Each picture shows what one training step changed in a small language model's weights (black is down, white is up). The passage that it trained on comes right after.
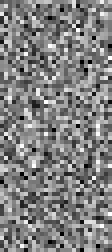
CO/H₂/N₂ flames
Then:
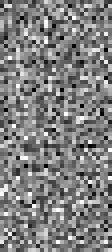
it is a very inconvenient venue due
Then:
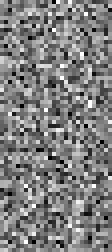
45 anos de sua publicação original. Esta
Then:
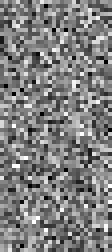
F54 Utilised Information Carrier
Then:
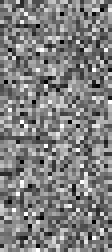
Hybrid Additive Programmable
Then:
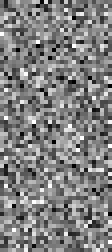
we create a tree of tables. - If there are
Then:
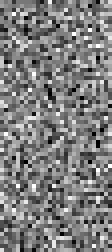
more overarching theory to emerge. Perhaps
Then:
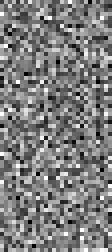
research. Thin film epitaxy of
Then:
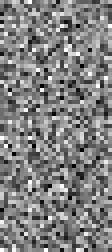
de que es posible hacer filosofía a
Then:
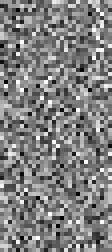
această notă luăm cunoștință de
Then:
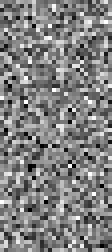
grid and it is usually denoted by
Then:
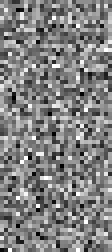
pontuais, para importação de uma
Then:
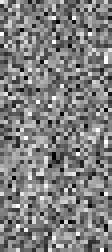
a high value is reached. 2. Each measure should
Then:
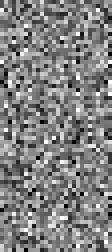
were resolved with in 2 weeks. One third
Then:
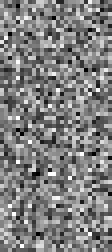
Pharmaceutical and Agricultural Sciences, University
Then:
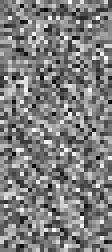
Лише правдоподібні та в
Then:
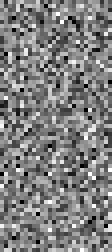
size to be smaller (in absolute value) than that
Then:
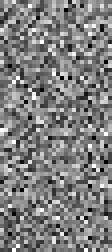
sharoitda davolandi.
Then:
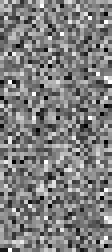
öğrencilerin akademik
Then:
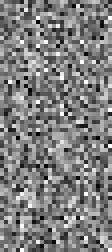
each satellite pass. By integrating these factors,
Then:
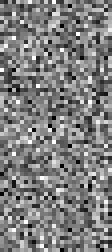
as: $$\begin{aligned} N_S &=
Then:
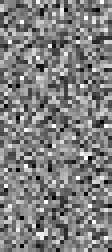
Electronics, Electronic Engineering, Universidad
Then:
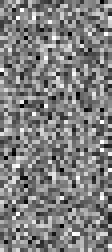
ve Fitzpatrick (2011)
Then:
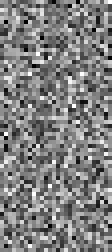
run workloads achieving a rewarding level of
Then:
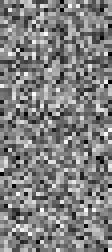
Southern blight. Therefore, detailed knowledge of
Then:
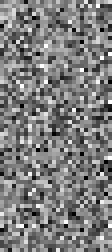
the critical phase of the Mont de La Saxe
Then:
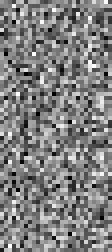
and the findings obtained from the analysis of the
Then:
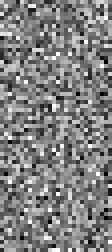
audio plugins. Resolume is used for the
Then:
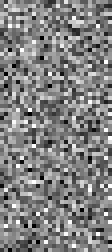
afwaardering. Slechts de
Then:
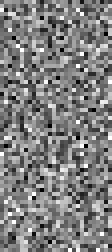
non zero net-baryon number fluctuations at
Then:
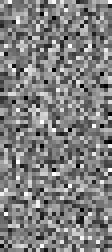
com a Organização Mundial de Saúde
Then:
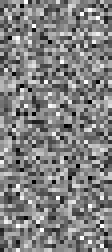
with your outstretched arm in a vertical position so
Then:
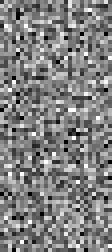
auf haltbaren und gesicherten
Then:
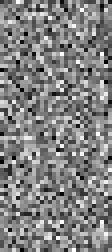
mais como explorador e predador.
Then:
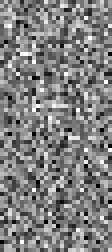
this, teachers should carefully plan how to utilize
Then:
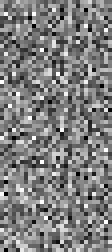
study program, mean values respectively 4.32 and
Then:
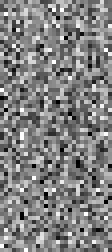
Table 1, and the fuel campaign duration Figure
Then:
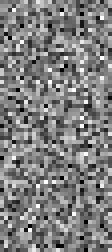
maxillofacial defects like reconstruction of
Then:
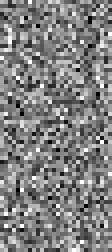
t)|\varphi_1\rangle + a_2
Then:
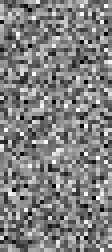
internal energy density drops adiabatically and most
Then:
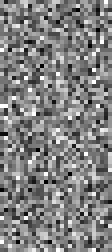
vertex of $p'$ has an additional contribution due to
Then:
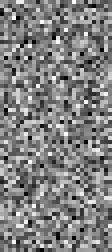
until at least 2024, NASA and its partners
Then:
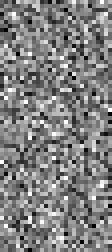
are relevant in relation to recent Bose polaron
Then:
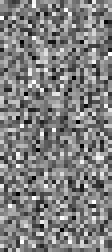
the same voltage profile for houses at the same
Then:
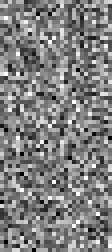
symmetries of the weak interaction, and thus can be used
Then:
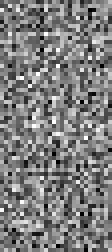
Traditional education has little scope for student support and
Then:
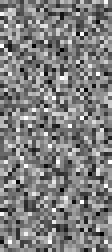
predictions could imply extra-dimensional physics and
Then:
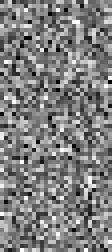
to international graduate students (model 1), this difference
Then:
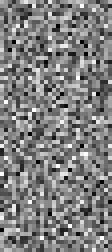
cent of the reference value in only $20$
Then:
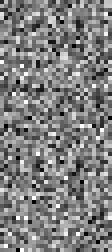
to the flat cruciform cross-section. The
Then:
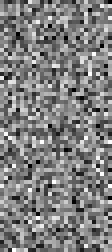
structures on the Riemann sphere. \vskip
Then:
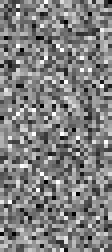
situação de vulnerabilidade» 1909
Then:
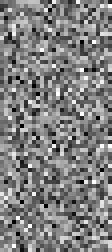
and Policy Enforcement:** Defining
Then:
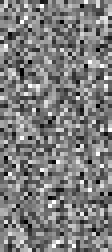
are presented in the PASS (online)
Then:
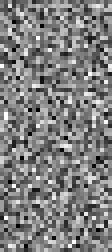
fully informed about the study's purpose, their right to
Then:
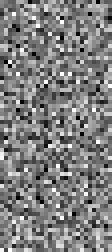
controle de programas de exercícios
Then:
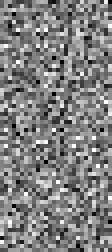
is important. Here we add PIP to the list
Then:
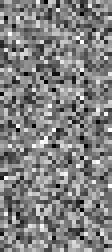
на различные подходы к
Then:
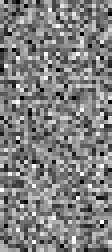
intellektual, balki emotsional va
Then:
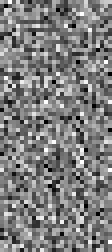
предлагаемый метод отбора
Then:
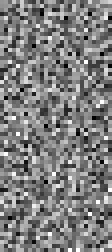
studies suggest that the diffusion of cations under the condition of
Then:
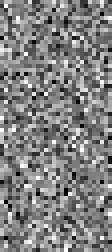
деятельность подчиненного
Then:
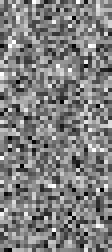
interval J the equality (6.8) will be
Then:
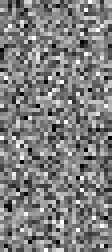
abrir perspectivas do eu, que por si
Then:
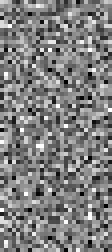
causes. Traumatic causes include
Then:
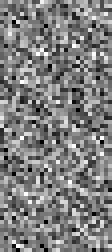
таҳлили. Тунлам
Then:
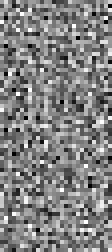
the No.3 wire, presents a partially
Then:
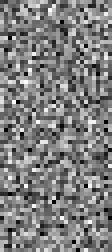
especially notable on harder examples, with
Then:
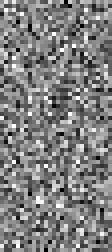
the various possible outcome channels. Channels whose outcome
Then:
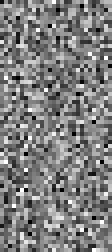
visual field loss depends on the stage at presentation.
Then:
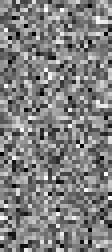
every sea marshal personnel to attend
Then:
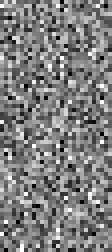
to finetune the uncertainty segmentation model for
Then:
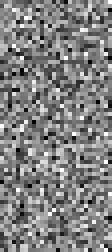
as switching domain, based on a single integrated active
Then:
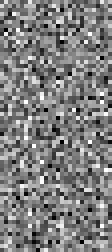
el centro, mientras que la mano
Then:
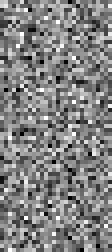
District Heating Prices in Turin.
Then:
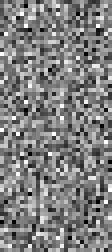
of the design is based on phase compensation while the
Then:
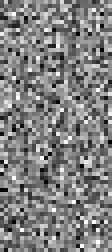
s temporal resolution is required, the above scheme is not enough
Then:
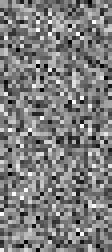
temir fosfati (3–10
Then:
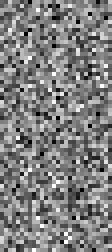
and biological particles, may lead to both water safety
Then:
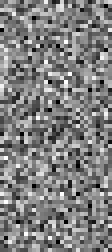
el contexto educativo beninés.
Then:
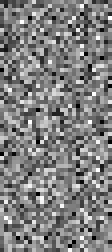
de Ciencias Naturales, Madrid.
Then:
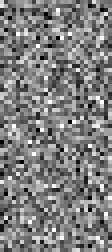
L (3810.27 Animals in this age
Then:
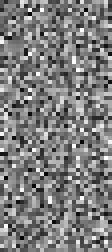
kernels of the RKHSs
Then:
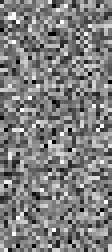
lower- and middle-income countries, high levels
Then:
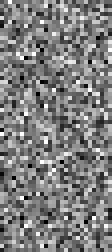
11 - إدريس
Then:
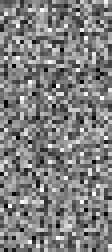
sector exhibits even greater complexity. For some ranges
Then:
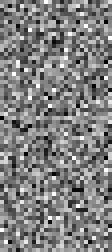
at these magnetic field strengths.}. This is reasonable
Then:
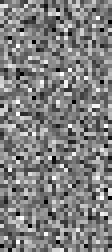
meio do aplicativo, vender sua conta
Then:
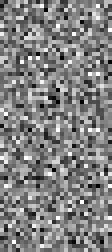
thematisiert, sondern auch nach
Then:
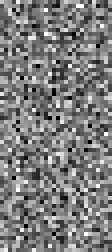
a scalable and interpretable framework for incorporating biological
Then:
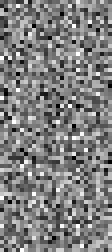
on GPUs} % \author{Xueying
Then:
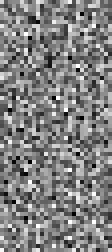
take considerable domain adaptation and validation effort to
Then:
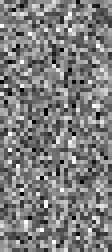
low $\Omega_0$, we take numerical values here.
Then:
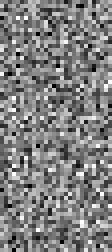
distribution. We reject any of the iterations if
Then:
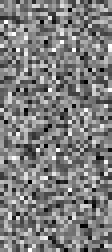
health and the environment [...] while enhancing competitiveness of the
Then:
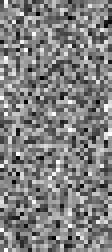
organ donation rates among the Muslim community as there is
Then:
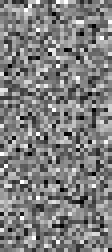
to 10%. Thus, after conservative treatment, the number
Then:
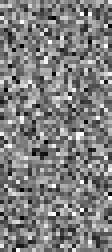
Carlo methods are also subject to Monte Carlo error
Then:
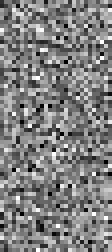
J. Morahan-Martin, P.
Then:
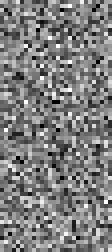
aniqlab beradi. BERI
